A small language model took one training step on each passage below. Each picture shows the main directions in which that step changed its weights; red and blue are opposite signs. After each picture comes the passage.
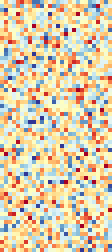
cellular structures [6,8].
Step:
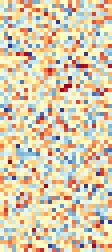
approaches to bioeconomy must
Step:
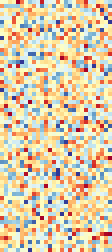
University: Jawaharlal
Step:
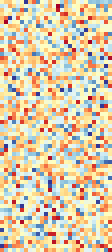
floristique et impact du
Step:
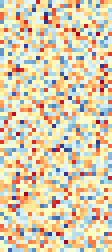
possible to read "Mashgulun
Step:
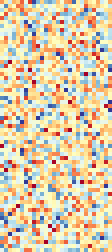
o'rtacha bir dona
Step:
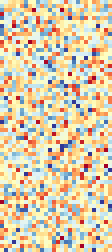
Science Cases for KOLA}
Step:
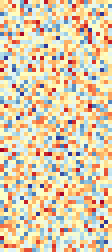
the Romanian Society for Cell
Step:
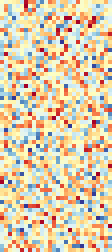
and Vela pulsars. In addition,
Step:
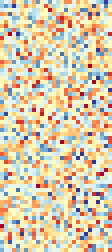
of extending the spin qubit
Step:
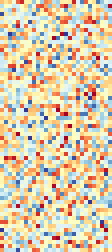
performed in order to establish a methodology
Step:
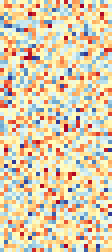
garam dengan garam harus
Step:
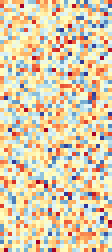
differentiate a virtualized data center
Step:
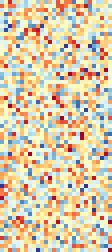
states. The main focus is on regions
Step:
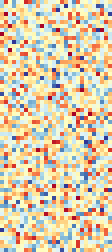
enhance digital infrastructure,
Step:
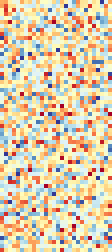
azonban egy 3 vagy
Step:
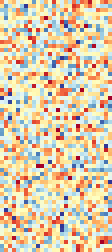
which is always accompanied by
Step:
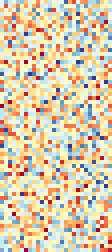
readout electronics. \item The AC
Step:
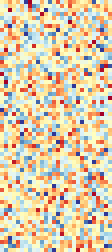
board with a nylon screw
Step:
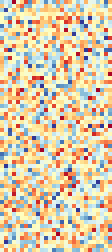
art terapije u medicinske
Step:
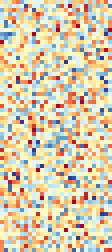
qiymatga aylantirish
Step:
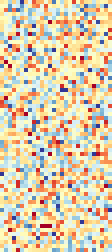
nas políticas públicas e
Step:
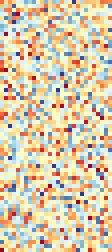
w modulo m . Clearly, m is
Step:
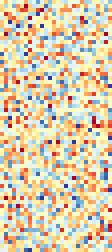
МПЗ підлягає
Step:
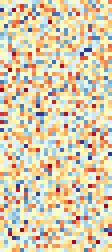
proposed in 4T1-12B
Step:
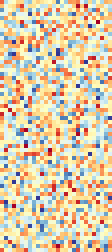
of activity in market conditions, is
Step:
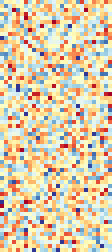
a potential conflict of interest.
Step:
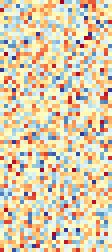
of the body, 4 people often
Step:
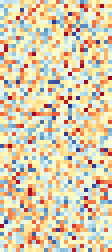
Membuat Keputusan :
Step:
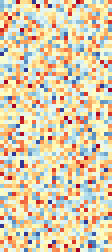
"Dead Souls" etc.
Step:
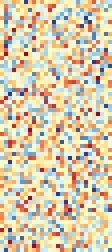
tunneling differential conductance of
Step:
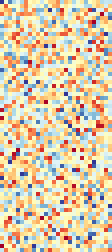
Consórcios de saúde:
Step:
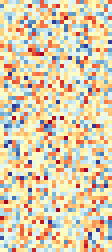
pessoas que falam idiomas
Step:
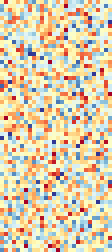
jednym ze sposobów
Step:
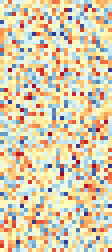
operator in the sense which will be discussed
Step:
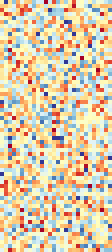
d'entreprises exigeaient
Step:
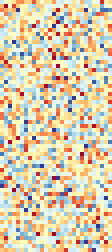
photospheric field leads to a network
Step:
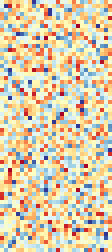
qilishi mumkin.
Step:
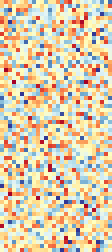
on the experience of other countries.
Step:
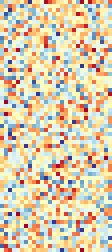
are denoted by the corresponding semantic
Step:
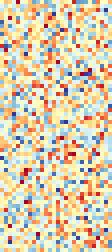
безпеки, на думку
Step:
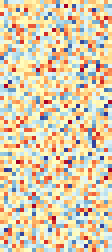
the cathode surface and got
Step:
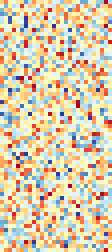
$\gamma$, we find that with increasing
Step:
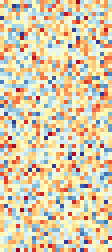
the same size, shape, and
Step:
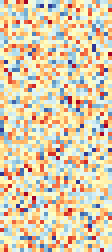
\end{center} \end{figure}
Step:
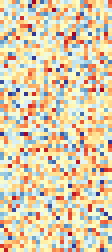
crucial for achieving high
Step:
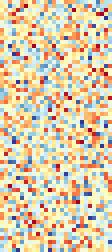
na ida quanto na volta
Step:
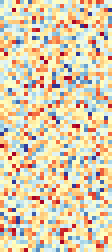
trabalho, entre outros, para
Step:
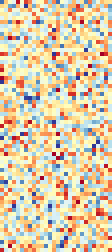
latter kept intentionally low to
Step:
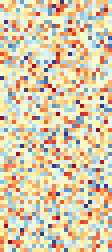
him into the mekhman
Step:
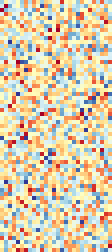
intilish natijasi».
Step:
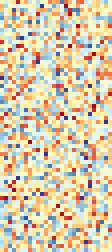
encaminhamento para um local
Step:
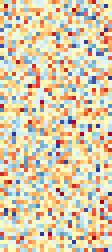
wave of COVID-19
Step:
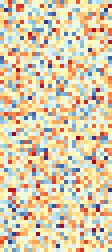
eq. (\ref{disp}) this is
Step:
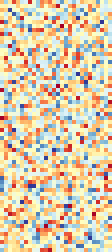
| C. Arnaboldi et al.,
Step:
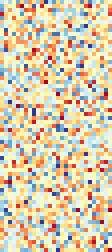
dan kualitas layanan
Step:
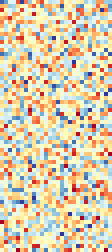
a model can be used to observe Anderson
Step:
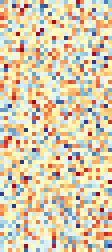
surface density, (2) the
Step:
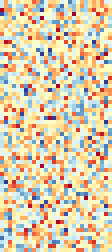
3.8 - ns CMOS
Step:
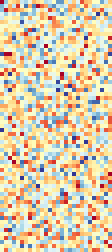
a un fenómeno objeto
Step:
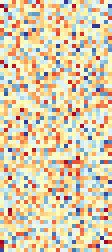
et al.2014; Estevez et
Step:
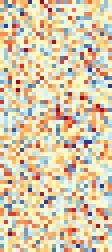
for the 5~M$_{\odot}$ model.
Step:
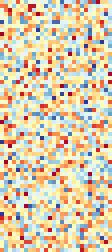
va ijobiy bog'liqlik
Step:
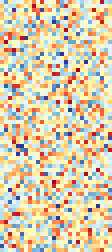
and prevalence of thyroid disorders
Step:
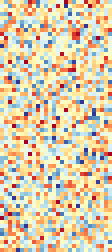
* | lattice type | Z ** |
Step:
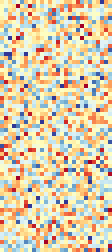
Enhanced writing.*
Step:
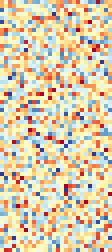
IN INDONESIA)
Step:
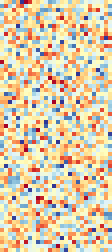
\par\noindent Using then the fact
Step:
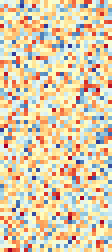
conventional seesaw scales of
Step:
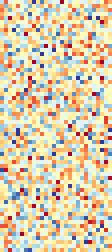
from the Kaluza-Klein sector
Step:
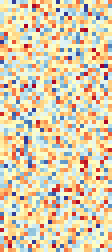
These changes result from various
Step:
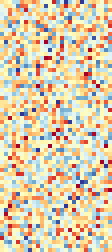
научной мысли в
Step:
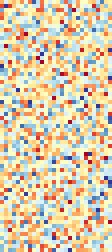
of a muon candidate with a minimum
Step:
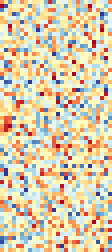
decision making in firefighting and
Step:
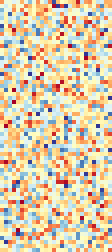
cada miembro de la comunidad
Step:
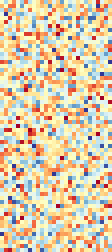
O. (2000). Personality correlates of
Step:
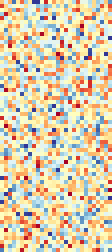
nos encontros nacionais
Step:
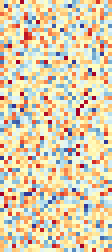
\theta_A = 0.5 \times
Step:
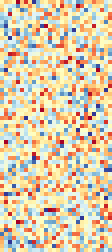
[6]. From the point of view of the
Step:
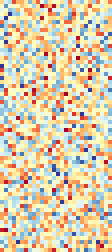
satu fungsi dari UU
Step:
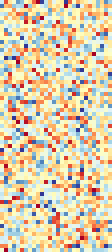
\author{Pauf Neupane}
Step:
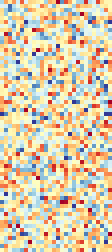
the form of the disease's initial
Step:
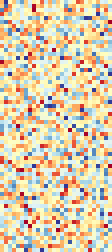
mustaqil o'rganish
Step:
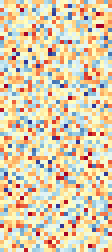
Будинок настоятеля
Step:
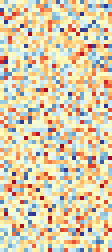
with FRESCO is obtained by scaling the
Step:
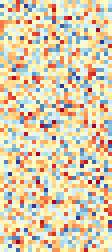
be up to eight times bigger
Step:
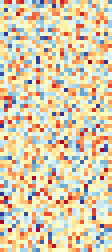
with DM were catastrophizing,
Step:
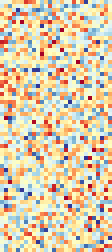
3 while keeping the albedo,
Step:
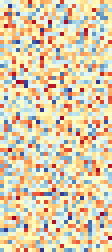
since its stable point-spread function and
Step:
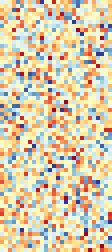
and second, to maximize the proportion
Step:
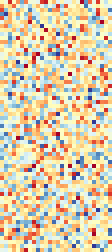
los participantes compartan información,
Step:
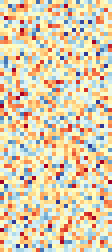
(game-boy fan or an
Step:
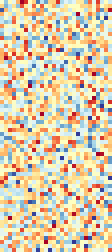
oraliqda eng kichik
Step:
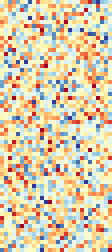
ложку смеси в 1
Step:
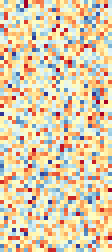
specific field of science for Malta,
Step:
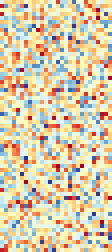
\caption{Image reconstructions from
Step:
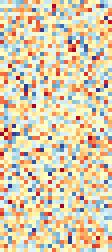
labeled as $EL_k$. As
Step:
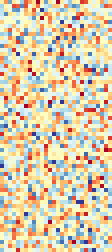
tests and partly increases again, an
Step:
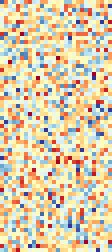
return $\mathcal{I}$ ```
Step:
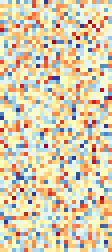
immunosuppressive effect is
